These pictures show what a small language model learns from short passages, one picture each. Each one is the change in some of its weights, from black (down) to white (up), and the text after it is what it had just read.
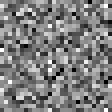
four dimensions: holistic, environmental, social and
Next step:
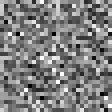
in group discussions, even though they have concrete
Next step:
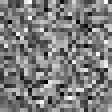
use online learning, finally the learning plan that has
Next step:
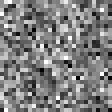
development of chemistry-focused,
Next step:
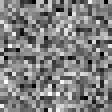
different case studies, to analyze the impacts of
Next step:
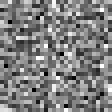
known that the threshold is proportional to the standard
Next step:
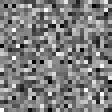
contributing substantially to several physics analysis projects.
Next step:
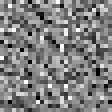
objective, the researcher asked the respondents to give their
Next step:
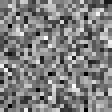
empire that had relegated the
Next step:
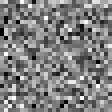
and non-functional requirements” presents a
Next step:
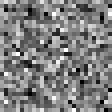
during cooling can be accommodated in the
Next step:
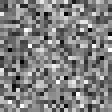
to coordinate indoor thermal environment that are
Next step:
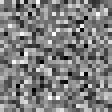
respectively. In addition, 30 and 45 days after
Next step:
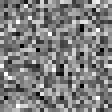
and social stigma faced in community settings:
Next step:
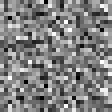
people with lived experiences to correct the
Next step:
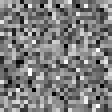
significant barrier to achieving optimal outcomes. In
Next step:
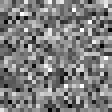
the European University Alliances, efforts have been
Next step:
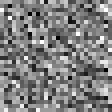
an intended reuse horizon of at least 10 years
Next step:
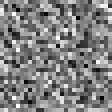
industry, can construction management's curriculum identify the
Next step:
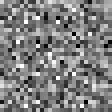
locate one unknown tag, the algorithm is
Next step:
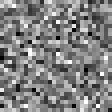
polluted and become a Nalla.
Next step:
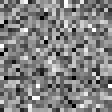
approach that observes and characterizes a subject's
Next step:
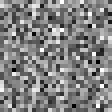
be adaptable and affordable to all sections
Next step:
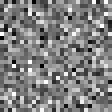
subset X (assume $|X|
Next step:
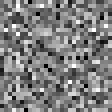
control procedure, the user enters the mission
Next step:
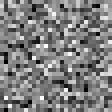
administered to the 30 student participants. Another
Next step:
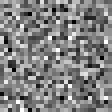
numbers of birds, date of
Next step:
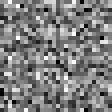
a length of 30 cm above the sintered
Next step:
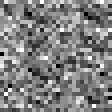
of tertiary institution of Taraba State.
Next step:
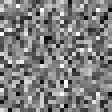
prevent them from achieving their goals. Providing
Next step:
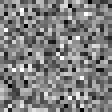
complex tasks, the principles of crowd sourcing
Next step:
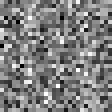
Glipizide tablets were fabricated
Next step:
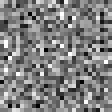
and they ask for more transparency and
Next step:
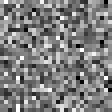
level of investment, economically can be explained as
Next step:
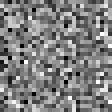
organizations and it is possible to extend as per
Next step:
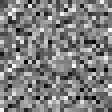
the electrolyzer operation profile. Five
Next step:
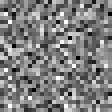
four SCs per Leaf in DS
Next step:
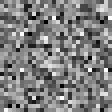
agro-ecological zones, in relation to
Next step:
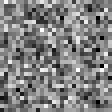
of Medicine, Professor, Head
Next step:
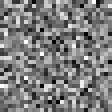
change in the urban environment. The United Nations
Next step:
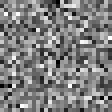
identity and communications guidelines. D8.1
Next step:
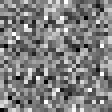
There exists a significant difference in the mean scores
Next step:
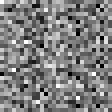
Methods A total of six local dogs, aged
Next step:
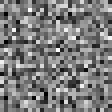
diastasis of the anterior
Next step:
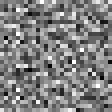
to the restriction of the matrix mobility and
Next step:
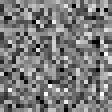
Evolutionary Many-Objective Optimization
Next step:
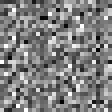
vaqtlarida ismaloq
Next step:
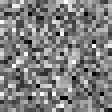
measurement of the fluid flow rate (oil
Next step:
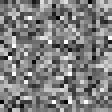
those in the Khajuraho
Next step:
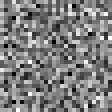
1 mL DNS was added and then incubated
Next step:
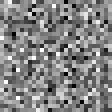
We have focused our research on the construction and activation
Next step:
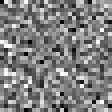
which allow for the definition of concepts. If the
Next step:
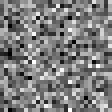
plasticizers. DMSO was used as the
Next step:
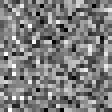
follow-up. The fusion rate was
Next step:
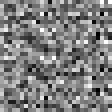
of these, held in 1997, David
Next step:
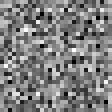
It is also used in irrigation calculations and extracting
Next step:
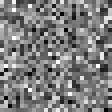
fewer severe side effects and potentially enhancing their quality
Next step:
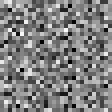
simplistic understandings of, for example,
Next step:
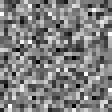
beginning with α that was defined as [1,
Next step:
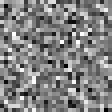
characters of changing shape in an air spring were examined
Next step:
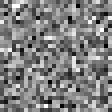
laminar, rigid wall case with a
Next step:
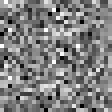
S/N Item Statement N Mean
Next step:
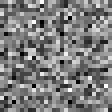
with a standard procedure (control group) and second
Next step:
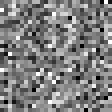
Desert. Two months later soldiers
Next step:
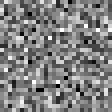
of the new species are also provided.
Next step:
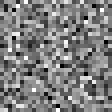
will give an additional impetus to the technological
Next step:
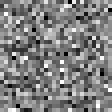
a tomb. It's the same
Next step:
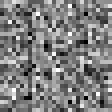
(before and after the wildfire
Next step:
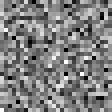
also optimum tuning PID has been
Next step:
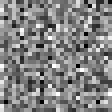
Retrospective studies have validated the feasibility
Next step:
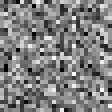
indicator of whether a country is prepared to harvest
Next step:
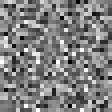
are no precise scientific data indicating when the
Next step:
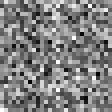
a result of cork removal during the preparation of
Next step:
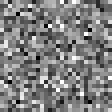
n \quad (5)$$ Where
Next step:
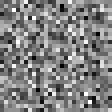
reflects on the relevance of *Nostra
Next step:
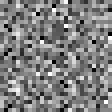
3. Web services security attacks composed of 33
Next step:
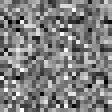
one of molecules, *viz* a
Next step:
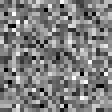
of makespan & total completion time.
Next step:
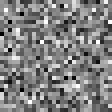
spring 3.1 Different production steps
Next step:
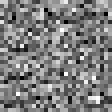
the case of the former 13% of
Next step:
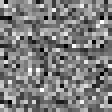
TOXICOLOGY 1st
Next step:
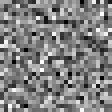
in local Ontologies and it contains two
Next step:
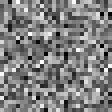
Hide Figure 11, 12 -Project
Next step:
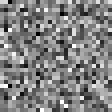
II Mathematics as shown in table of
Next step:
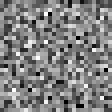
This is a cross sectional study to determine prevalence
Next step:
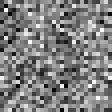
response data were collected simultaneously on both receive channels
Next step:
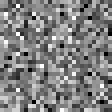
medical check-ups for mining related diseases
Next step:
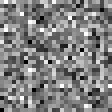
of Biochemistry, Government Medical College,
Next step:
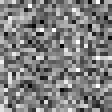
of cDNA. The array was also
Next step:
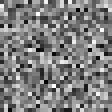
Cavite, Philippines
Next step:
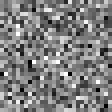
left in hospitals for lack of
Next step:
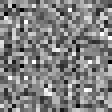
extent does the effect of work related stress vary among
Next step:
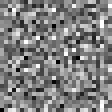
Results 6.1 π^0
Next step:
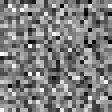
(given some user-defined criteria)
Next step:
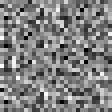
Research Objectives The purpose of this study is
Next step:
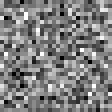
could be an exciting research area to explore
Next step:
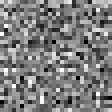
and their families. - (15)
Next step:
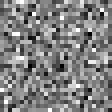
above, it is possible to outline what should
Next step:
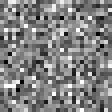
taken from Chinese horseshoe
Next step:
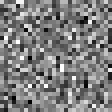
From 25-28th November thematic editors
